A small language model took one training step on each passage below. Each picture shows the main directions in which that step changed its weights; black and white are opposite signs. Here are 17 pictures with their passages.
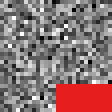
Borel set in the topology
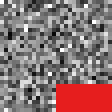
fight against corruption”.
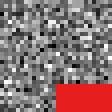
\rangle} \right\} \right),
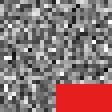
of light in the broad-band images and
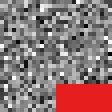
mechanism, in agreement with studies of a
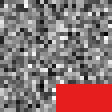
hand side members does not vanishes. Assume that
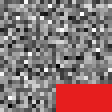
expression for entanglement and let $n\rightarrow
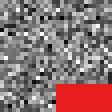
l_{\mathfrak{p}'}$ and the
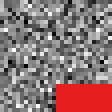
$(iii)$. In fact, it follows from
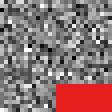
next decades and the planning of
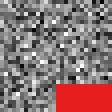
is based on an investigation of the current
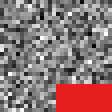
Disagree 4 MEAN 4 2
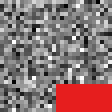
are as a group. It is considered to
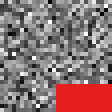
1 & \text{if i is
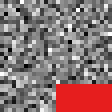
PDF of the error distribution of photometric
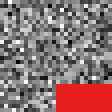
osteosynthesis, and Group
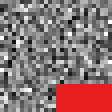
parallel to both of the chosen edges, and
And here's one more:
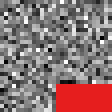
the visual analysis of the images of the selected
